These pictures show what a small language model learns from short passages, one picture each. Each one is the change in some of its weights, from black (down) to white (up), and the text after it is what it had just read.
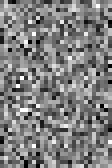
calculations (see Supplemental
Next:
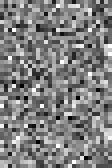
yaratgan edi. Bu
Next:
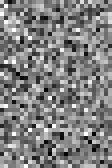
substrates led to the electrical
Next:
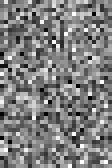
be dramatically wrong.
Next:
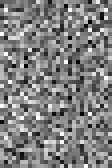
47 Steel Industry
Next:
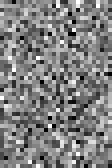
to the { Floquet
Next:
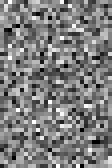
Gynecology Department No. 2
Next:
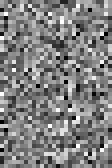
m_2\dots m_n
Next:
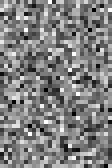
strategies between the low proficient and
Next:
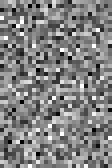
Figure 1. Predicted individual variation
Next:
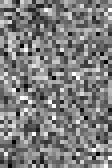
compressive sensing research, a least
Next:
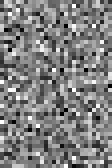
bij de jaarrekening van de
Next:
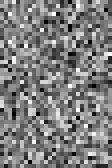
Temuriylar davrida
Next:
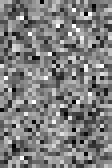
kabi tibbiyotga
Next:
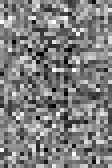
\hline 2M vertices of
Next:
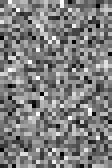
cited in Hyland &
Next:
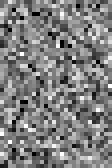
dan Mahkamah Agung
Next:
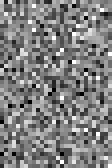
бозорларига олиб
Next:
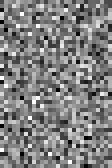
darak beradi. Bundan
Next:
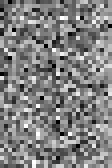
in Bangkok highly practice the
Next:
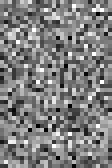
fact, the shifted estimator
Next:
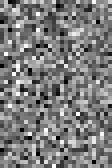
(Bild rechts). Der
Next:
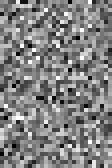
the subtree in the calculation of
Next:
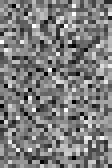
to the bond stretching of
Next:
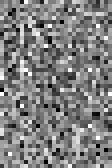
Theory Manual," Bristol,
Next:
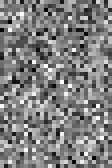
una persona en áreas
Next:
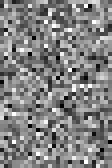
and fix them at the end of
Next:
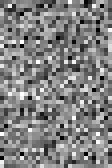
como los más pequeños
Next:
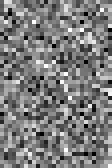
fermionic kinetic term in
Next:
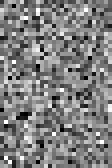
particle reservoirs at different
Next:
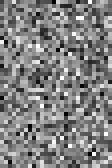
dependence of molar configurational heat
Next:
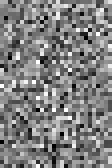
\ref{tab1} shows the
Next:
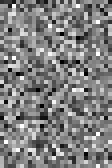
concrete strategic recommendations will
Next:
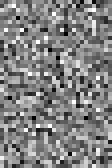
soil and developing integrated plant protection
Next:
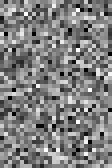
the VOS model parameters is
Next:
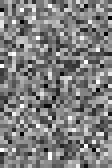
intelligence which can recognize the
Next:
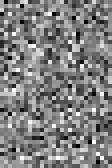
article examines the economic essence and
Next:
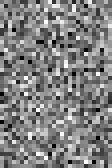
the distribution of the available normal data
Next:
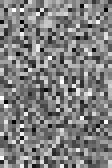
for 4 Weeks The figure above
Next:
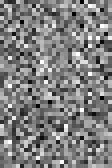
Cu(II) : According to
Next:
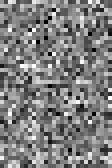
relieve. Posibles
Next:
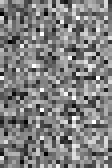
y las necesidades de las
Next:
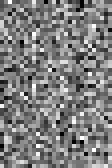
noticia de aquellas
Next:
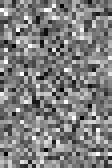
behavior, subjective norms,
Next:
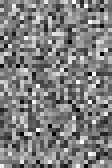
\citep[as studied by][and
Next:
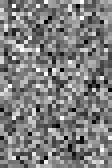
This work theoretically investigates
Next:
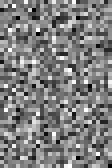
modeli sifatida xizmat
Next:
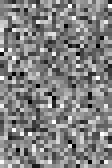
после КБТ-И
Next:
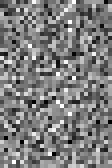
peaceful coexistence of
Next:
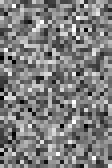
these students. The study specifically
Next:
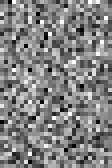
na educação a partir da
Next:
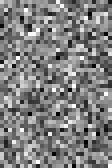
The fraction (small in quantity)
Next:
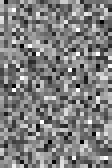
(DSM-5) and was
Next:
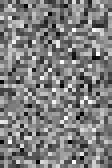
maktabgacha ta'lim
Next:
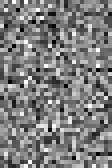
socio-physics, the
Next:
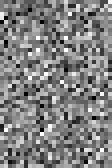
calculated for different combinations of number
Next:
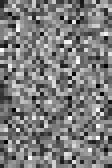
storiografia europea
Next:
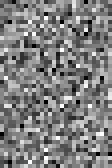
the theoretical side, the observations cannot be
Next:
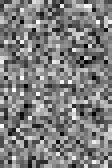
biased information. In fact, one
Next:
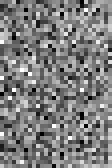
é que de então para cá
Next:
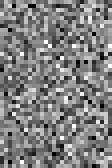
of gabapentin and
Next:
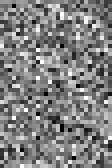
than is represented by the expansion of
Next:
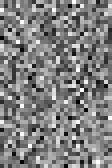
української мови
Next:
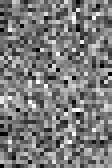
Paquet, Simon van
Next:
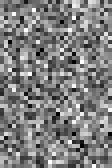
J. Robbins and
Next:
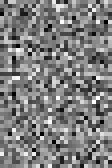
kreativ va innovatsion
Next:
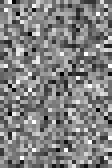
давлат маблағларидан
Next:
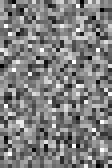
cutoff may vanish for infinite
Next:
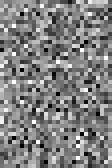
- Two climate model
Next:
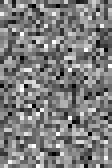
prominent in the generated
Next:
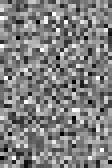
one of these 331 models where the
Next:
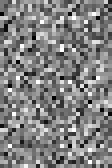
related to observables in the classical
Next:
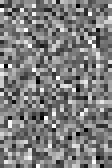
A$\cdot$GeV and
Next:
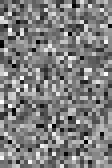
the potential interactions of stationary points
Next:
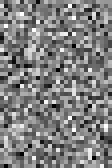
algumas tentativas,
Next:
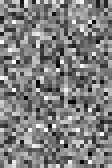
task is returned to the end of
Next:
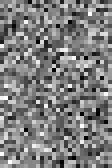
initiatives that aimed to fight
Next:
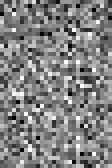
{Phys. Rev. B}\
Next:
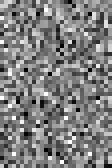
to exposure to cultural displacement. As
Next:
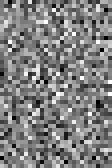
berib borish lozim.
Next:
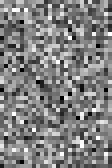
de mayo de 1936, por
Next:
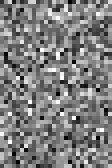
spectrometer at 90 MHz using
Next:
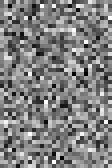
horizon. In Section IV we introduce
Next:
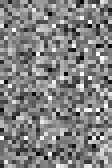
UFH, has the same
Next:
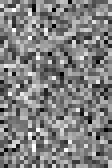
EU (2025) available at
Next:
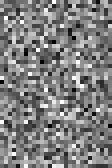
have been measured using a ZFC
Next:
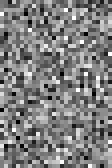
large transfer pipets from your
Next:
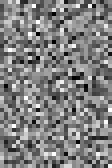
The experiment was arranged in a
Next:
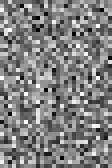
Криму, особливу
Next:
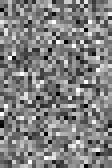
with the result that, quantum effects can
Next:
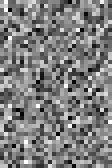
in order to compute this diagram.
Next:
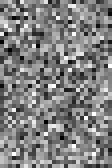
in a summary view to visualize
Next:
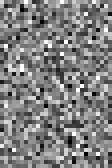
access to educational resources have been successful.
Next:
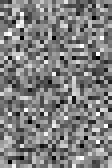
percakapan, ingatan
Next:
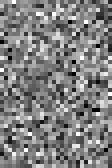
up to B = 15 T and the
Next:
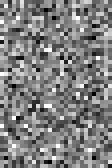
As falhas recorrentes nos
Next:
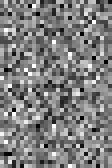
las relaciones que estas
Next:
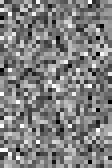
to not do wrong even if they
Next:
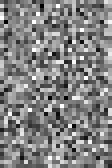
neuropathy and Nerve
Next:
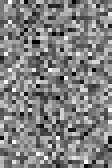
from the Fish Market".
